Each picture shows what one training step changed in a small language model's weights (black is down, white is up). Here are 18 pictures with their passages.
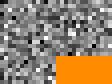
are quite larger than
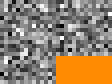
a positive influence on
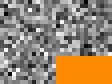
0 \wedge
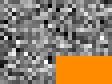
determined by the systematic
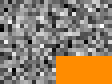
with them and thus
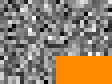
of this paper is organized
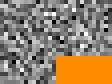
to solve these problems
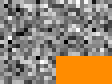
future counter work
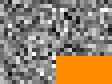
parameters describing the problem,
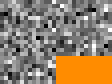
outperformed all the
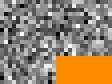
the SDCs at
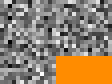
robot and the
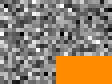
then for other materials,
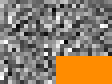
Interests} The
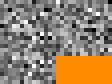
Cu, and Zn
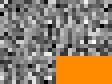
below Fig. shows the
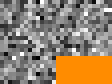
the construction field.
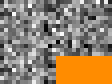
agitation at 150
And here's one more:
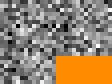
of the support action
